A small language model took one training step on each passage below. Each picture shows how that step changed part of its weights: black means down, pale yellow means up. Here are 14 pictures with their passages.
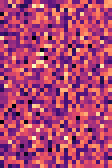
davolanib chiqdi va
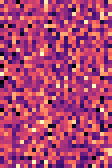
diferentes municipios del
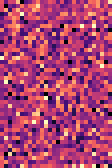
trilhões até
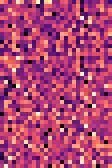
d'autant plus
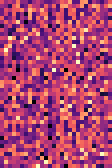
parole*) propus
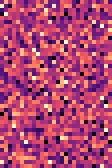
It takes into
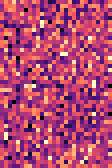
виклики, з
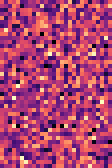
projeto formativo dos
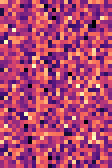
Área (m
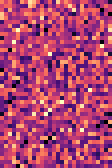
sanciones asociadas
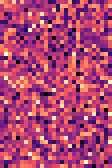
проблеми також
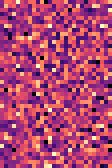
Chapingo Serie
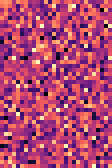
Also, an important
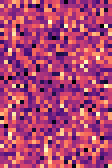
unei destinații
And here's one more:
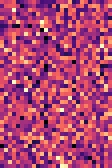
forma, é necessário e
